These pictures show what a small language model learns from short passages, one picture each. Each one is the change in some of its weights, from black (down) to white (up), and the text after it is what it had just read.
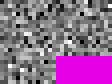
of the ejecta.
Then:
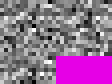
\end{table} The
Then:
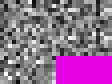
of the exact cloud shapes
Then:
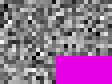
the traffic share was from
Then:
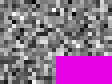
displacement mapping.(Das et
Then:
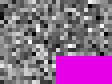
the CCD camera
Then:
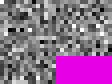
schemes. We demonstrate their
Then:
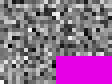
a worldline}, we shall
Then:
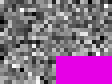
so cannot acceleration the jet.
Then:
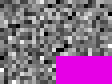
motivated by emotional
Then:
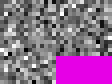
preferentially in low-mass
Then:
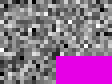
is measured. In a recent
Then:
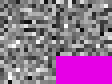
from AC interference in the
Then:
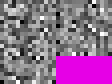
Washington University,
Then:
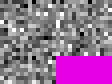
is possible to observe that the
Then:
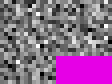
packet using an effective
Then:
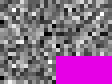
but as a sustained
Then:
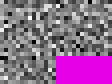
date this has not been
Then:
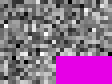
and separates domain knowledge from
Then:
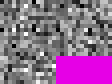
interactions of dark matter with various
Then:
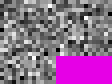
change the curve itself but only
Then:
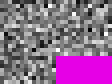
in 2D systems, is
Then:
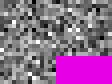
assumes that the laser is operating
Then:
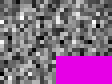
amino acids with
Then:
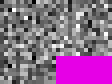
angle in the presence of a
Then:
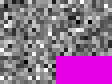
the requirement is reduced to only
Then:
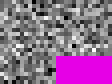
Releases 13,
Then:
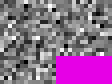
easy strategy to poison
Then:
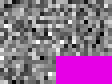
current is turned off,
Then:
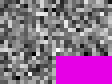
to us the concepts that allow
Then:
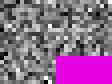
material which has massless fermion surface
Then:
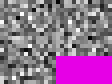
Office of Science,
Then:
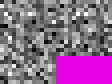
(probably Cu),
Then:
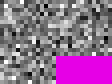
\alpha_k}}$, and
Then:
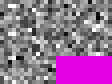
chain of $N$
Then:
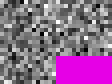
envelope protection algorithms
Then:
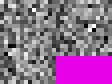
For $ B \neq 0
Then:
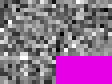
to the underlying distribution from which
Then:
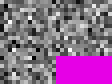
the problems of determining structure,
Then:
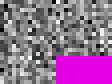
the first estimates of the observed
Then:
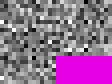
domain is not identical, the
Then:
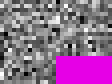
the scalar, vector, and
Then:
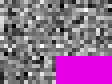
of this notion far
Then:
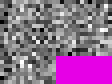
These energy ranges can be modified
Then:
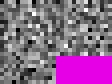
{\it pair} of indices
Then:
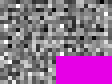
seen throughout the present study,
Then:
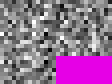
the corresponding entanglement spectrum captures
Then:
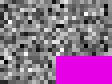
the (discrete) Fourier
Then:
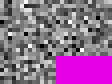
These starting parameters, listed in
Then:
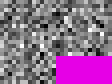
Abdus Salam
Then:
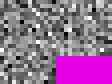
$\Lambda$ is given by
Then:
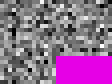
from cognitive
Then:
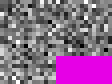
by changing the asymmetric potential,
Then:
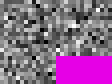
we deal with a class of
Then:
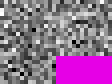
appears to be drastic
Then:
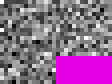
these states. In general each
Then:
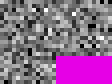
acquire a certain preference
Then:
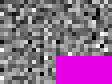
30 s since an IR
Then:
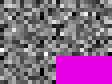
\right) t\;
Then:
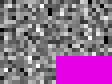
\perp}$ are severely
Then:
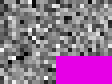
of length $n$ has
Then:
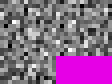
adiabatically expanding,
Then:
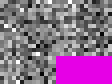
topological charge, interpreted as baryon
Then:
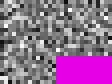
line-emitting objects
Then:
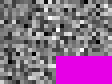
mark the emergence of new
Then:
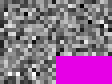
in the pionless theory they
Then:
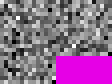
and $m'' \le
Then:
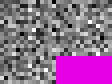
to other molecular data.
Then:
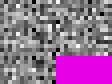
was previously mentioned---the
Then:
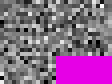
in nonpolar solvent
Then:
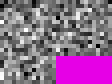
correspondingly a trial vector
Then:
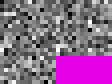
assignment for each unit depends
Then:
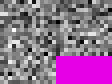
it satisfies the functional equation
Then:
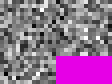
symmetry of the model} The
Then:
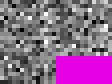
analytical description of bacteria
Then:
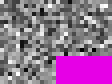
instead starting from the parametrization
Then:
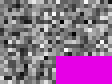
from inspecting the
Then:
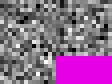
class model for that variability and
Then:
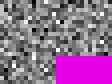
is taken to base~2
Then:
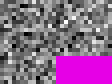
general situation to the term
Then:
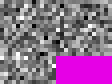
dot the same with respect to
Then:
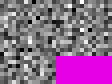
beta functions are given by
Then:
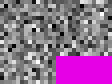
and has small couplings to the
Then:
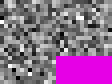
the c-shaped
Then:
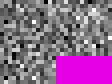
probed using the decay
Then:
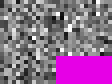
function $F$ by
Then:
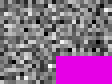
is nonperturbative in
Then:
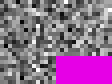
of $\hbar \om
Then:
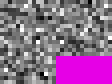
channels are in good match with
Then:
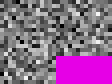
to land on the
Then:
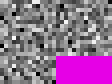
the proton-magic character
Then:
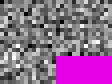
from Carretta and
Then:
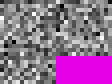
the Polarization and
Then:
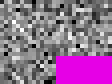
another, for Particle
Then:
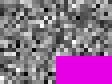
choice of the potential studied.
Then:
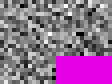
prefactor is
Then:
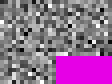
latter is linearly stable.
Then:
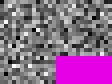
= 1$, with gas
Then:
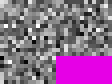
ocean had a uniform
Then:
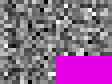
fully implement statistical stopping
